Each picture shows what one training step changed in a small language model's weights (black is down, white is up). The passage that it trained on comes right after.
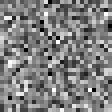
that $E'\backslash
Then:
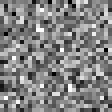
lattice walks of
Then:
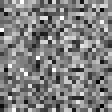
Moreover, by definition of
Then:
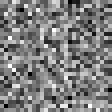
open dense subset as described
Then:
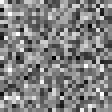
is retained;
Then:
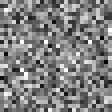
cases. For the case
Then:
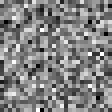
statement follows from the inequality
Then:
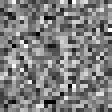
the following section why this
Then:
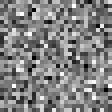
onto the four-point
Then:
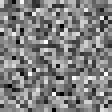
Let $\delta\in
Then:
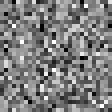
\noindent{} The element
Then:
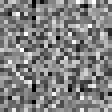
for financial
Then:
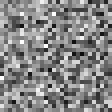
work, and even fail
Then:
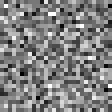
the tensor $-$ hom
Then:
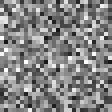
under the null and are
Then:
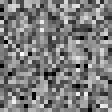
reason why we introduce a
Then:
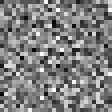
over $x$ so
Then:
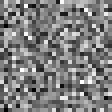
We study nonlinear hyperbolic conservation
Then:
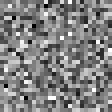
then $G$ is
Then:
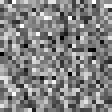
the ray ${\rm
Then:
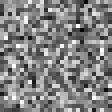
the model since it
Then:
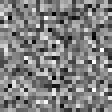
\varepsilon$ new points
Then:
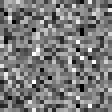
mechanisms to show
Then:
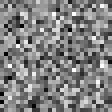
represented, for example
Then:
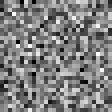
a fast numerical method for
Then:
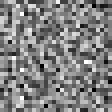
systems is the study of
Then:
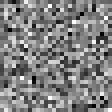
$\nu$ be any
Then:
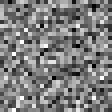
\right)$ is given
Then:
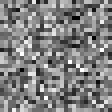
\mathcal F}}
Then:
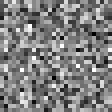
its multiplicity. In
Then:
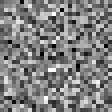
$G$ en
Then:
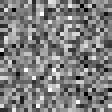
geodesic arc whose length,
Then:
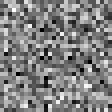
the three models. In
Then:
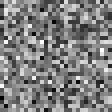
graphs. Since random graphs
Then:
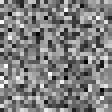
details see Thm
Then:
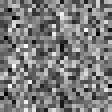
the main result of
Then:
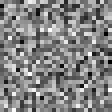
inequality for the ergodic measure
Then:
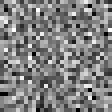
of the sphere:
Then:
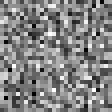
as the same first
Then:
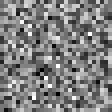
for Banach spaces determine weak
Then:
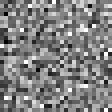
homology valued in triply
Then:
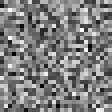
as side results. The
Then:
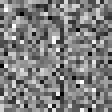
$$ is named
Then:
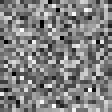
of $S$ by
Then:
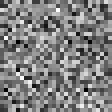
for singular points of
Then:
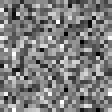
mouth. Then
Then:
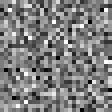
We divide the proof into
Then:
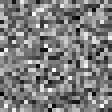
\in G$, and
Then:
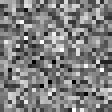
will be chosen later.
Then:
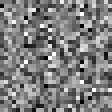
28C20 Set functions
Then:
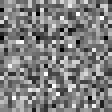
as developped in
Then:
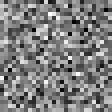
E^k$ where
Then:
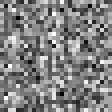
be defined as above,
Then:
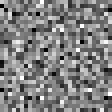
Janus complex is
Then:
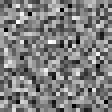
$W$ is called
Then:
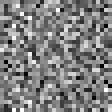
the dual of the general
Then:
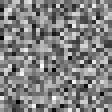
polynomial accuracy levels, whereas
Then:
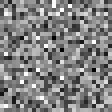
(m) at
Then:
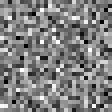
(ii), similar as
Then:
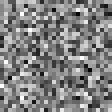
treated here. Since the
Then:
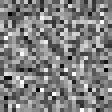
we call $$\mathbf
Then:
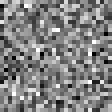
solves the following problem
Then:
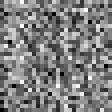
this paper by describing
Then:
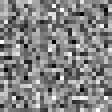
to life.
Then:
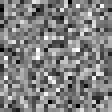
bifurcation diagram
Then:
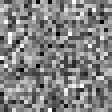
)\] such that \[
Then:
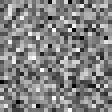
dimensional representation, that has
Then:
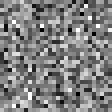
a Vandermonde
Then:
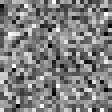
that uses the efficient
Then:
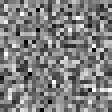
0$ implies that we
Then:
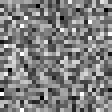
this section we prove
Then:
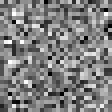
that are variants of
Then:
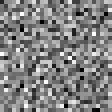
cell-wall interaction
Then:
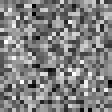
respectively satisfied by any linear
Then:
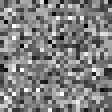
be drawn between
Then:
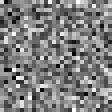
orbit will eventually
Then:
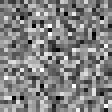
and $\beta <
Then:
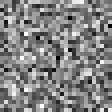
motivated by the
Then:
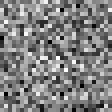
steer and control
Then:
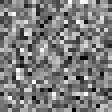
high resolution would lead to
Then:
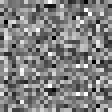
attention. Conventional
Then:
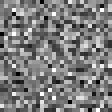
Change, Journal of
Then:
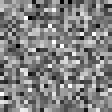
similar considerations, in
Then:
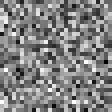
Let in the coordinates
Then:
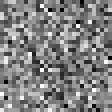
the sliding surface and remain
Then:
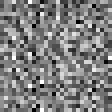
the round sphere.
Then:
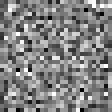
is shown that for some
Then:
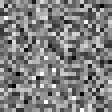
a corollary, we can
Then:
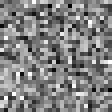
it suffices to find the
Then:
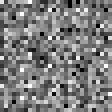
upward. Let
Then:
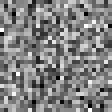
Then the nominal
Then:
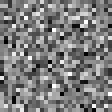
Chevalley (see
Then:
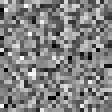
risk denoted by
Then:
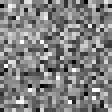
equation and denoting
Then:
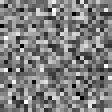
if there exist finite positive
